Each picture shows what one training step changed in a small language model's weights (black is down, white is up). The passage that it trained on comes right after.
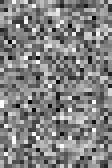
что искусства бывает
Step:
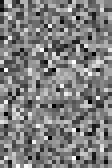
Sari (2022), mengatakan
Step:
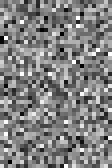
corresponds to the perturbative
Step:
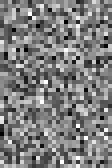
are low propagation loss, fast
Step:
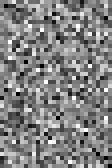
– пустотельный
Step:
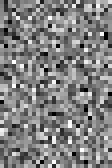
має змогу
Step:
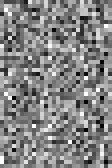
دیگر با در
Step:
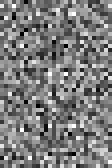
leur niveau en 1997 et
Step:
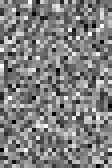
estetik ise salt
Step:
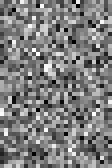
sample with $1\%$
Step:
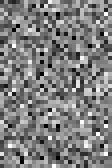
procesos de urbanización
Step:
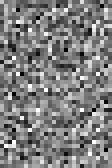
output of odd and even anodes
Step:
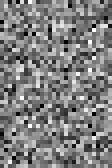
the two-body potential predicts an
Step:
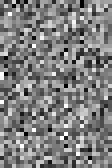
question is how to account for spin
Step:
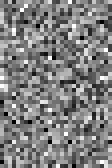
production of dipole-dipole
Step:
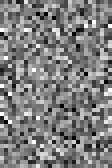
major task in theoretical physics to understand
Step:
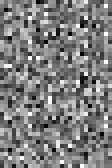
Huang, W.
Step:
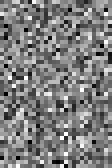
also paved the way for quantum
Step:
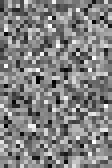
these two models. \fi
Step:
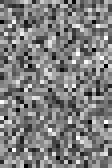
determinado, de una moral”
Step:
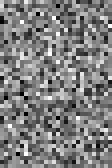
and Phase~4 is reported in
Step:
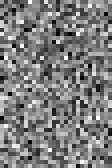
Columns five and six
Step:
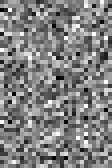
externos en modalidad de
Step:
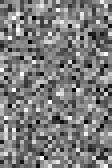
мартадан 2,3
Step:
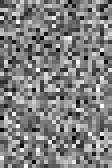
yöneticisi olarak
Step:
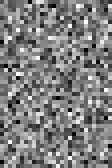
Азамат Зиё.
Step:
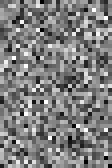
та метаболічних
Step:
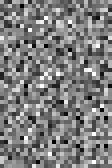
caya, una bofetá
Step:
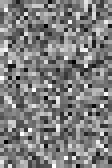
UML (séquence
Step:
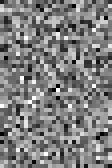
temperature $T$ and its mean
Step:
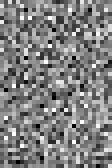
respect to $\chi^{0}$ we
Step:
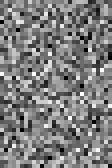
to shift energies~: \be
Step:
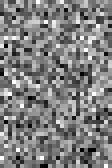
2. Структурна
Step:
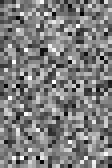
is strongly suppressed when
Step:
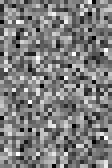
observed bands. Here, IR of
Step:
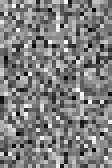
properly as a break in the spectral
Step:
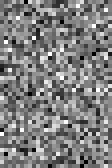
did not specify to which
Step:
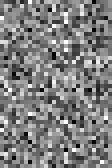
these cases a representative set of values
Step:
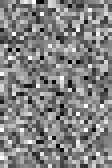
считает себя
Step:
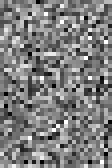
peruano por passagens
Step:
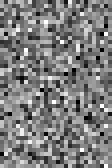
Endro Subiandono.
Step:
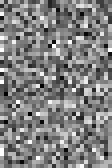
реагировали на
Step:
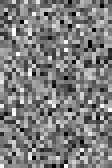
of the ion relative to the polarization
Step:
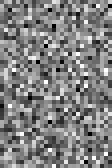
oxirgi asir
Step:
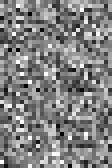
сўз бўлиб,
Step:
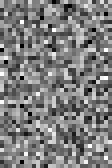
perturbation theory (FFPT), to
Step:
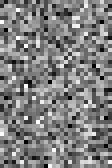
del personal docente hacia
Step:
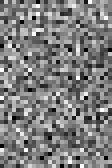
mais competitivos. Até o final
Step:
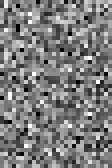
Wörle, R.
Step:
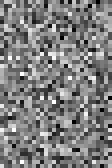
s_i s_j \quad
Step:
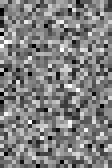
ortadi. Kasallik
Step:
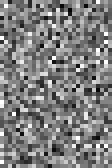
de cuarenta años de
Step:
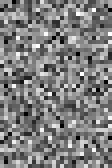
have precisely $4d$
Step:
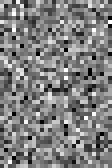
the power radiated out of plane is
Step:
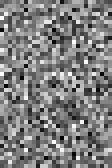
\alpha\eta$ for given
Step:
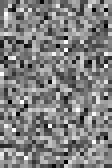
result from this observation in the
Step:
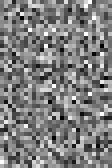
Feruz Khurshid
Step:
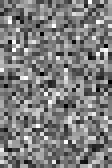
density at the surface (the point where
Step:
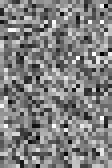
Elección de una forma
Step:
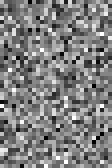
is induced by flowing electrons in an
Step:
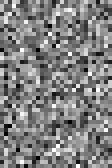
ein Mädchen, das die
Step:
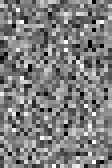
as that in the lower panel of
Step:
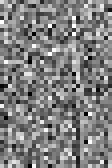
pag-aaral po
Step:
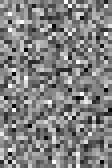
Após correção, eram
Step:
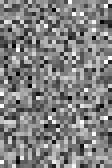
be large enough to be experimentally interesting
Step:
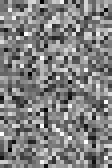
sich die Teilnehmenden eine
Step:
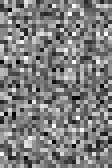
RIF, each moving frame frequency
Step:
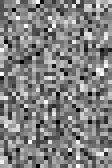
цитокины сильно
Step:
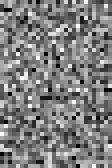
Norman, H.
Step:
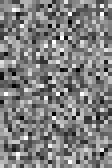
ejecución de actos
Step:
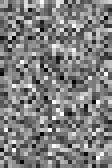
предлагаемых практических
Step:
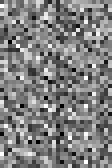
бўлиб ўтди.
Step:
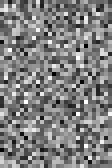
lochin bilan ov qilish va
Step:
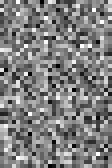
detêm estas tecnologias são
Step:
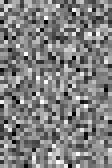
методичних підходів до
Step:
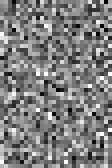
of a straight vortex line and
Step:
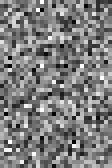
\overline {\tilde U}
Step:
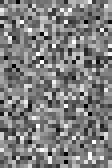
after crossing the nodes. The
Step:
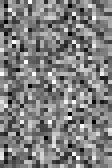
(NLTL). It has
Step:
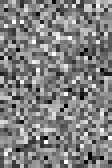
we are moving along. The new
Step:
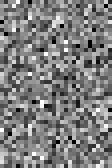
Consider the $\Lambda$
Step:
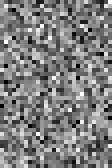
No. 44 named after
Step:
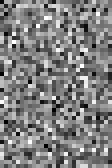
very well for the SN Ia
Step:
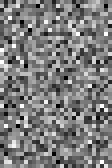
and a right mover on
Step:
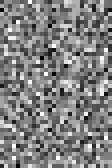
tadqiqot markazi sohasida
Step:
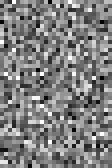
Doctor of Medical Sciences,
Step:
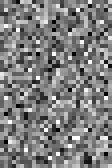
perform time-multiplexed,
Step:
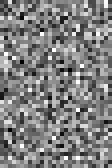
van een spectrum naar voren.
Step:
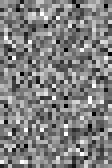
view of the martingale property
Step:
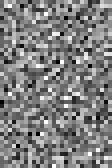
crosses, dribbles,
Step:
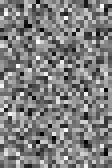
en los diferentes profesionales de las
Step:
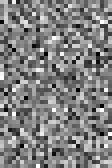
de contacto neuronal
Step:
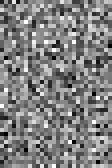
\left( \frac{2
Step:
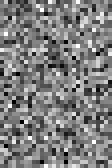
the growth time $\tau_{\rm
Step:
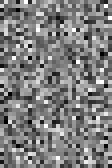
ser substituídas por obras
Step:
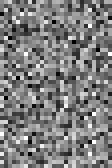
reveal several interesting findings.
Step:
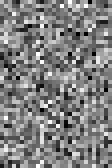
уже не носят и
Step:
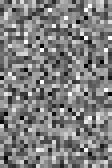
ta'sir etish vositasi
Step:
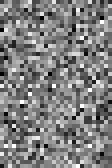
electron say (Compton
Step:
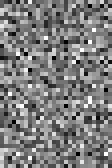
with the positive eigenvalue but
